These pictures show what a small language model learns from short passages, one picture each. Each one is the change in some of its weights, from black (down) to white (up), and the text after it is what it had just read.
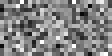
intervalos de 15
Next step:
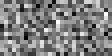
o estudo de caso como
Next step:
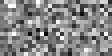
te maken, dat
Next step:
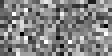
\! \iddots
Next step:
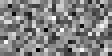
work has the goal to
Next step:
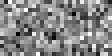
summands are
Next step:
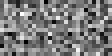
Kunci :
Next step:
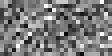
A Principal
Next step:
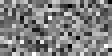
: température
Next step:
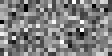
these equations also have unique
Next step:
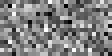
a two- dimensional stability
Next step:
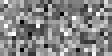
3 escenarios se
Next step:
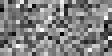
5 minutos es
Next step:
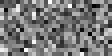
iterations. Therefore,
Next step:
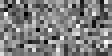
same way as we defined
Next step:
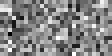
be the set of all
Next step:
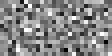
el comportamiento del
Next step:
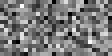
shown that if the
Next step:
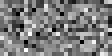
every linearly ordered
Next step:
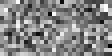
diffeomorphism $\varphi
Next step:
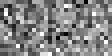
heeft de
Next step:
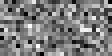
divisor. }
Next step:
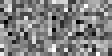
have up to five
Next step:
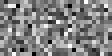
y la exposición
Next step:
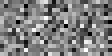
typen van MC worden
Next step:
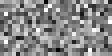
исследованиях состав
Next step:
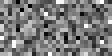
Duke Mathematical
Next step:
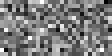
der Universität
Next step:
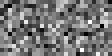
of the modern quantum
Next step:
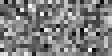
тоді як
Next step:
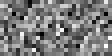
But first, let us
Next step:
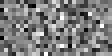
second part (an easy
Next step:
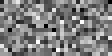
perspectiva, se han
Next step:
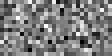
Equation 5.18
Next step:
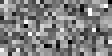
get the orientation
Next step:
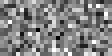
jamiyatni yuqori
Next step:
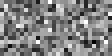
in $\Omega$ and
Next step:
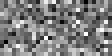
3$ such that
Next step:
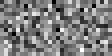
sufficient to identify that they
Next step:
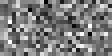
the connection is torsion
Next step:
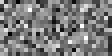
was partially supported by
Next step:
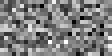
Halqali musicha
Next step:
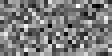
As already discussed, the
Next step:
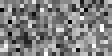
following picture
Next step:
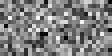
ao Sistema de
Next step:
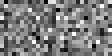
globally coupled,
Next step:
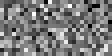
the numerical solutions. Here
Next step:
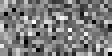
there exists another frame of
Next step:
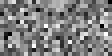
of modulation methods.
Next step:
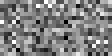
= \overline y$.
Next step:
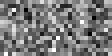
ijtimoiy faolligini va
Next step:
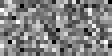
used to improve the
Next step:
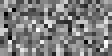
as the title of the
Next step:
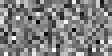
eng asosiy aloqa
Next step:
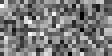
On the other hand,
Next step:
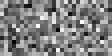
this paper are similar to
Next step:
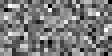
conclusão, os
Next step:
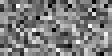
convivência junto
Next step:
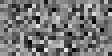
because there are now many
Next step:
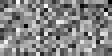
dan politik identitas
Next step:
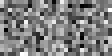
example therefore cannot terminate
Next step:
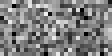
talaba uy
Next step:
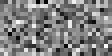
different roots so it must
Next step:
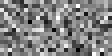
apontar as
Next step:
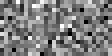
va optimal tarkibli
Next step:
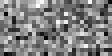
às ditas
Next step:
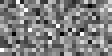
yuritiladi va
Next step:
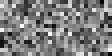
Next we study
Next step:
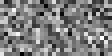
vice versa.
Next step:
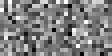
wieku do 15
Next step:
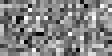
distribution feeder described
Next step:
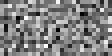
algorithm to speed up
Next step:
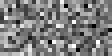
subshift $C
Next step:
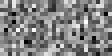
algebra $A$ has
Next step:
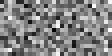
para o bom
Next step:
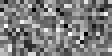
nonnegative measurable functions with
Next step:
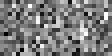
as principais
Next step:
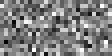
to a pair of
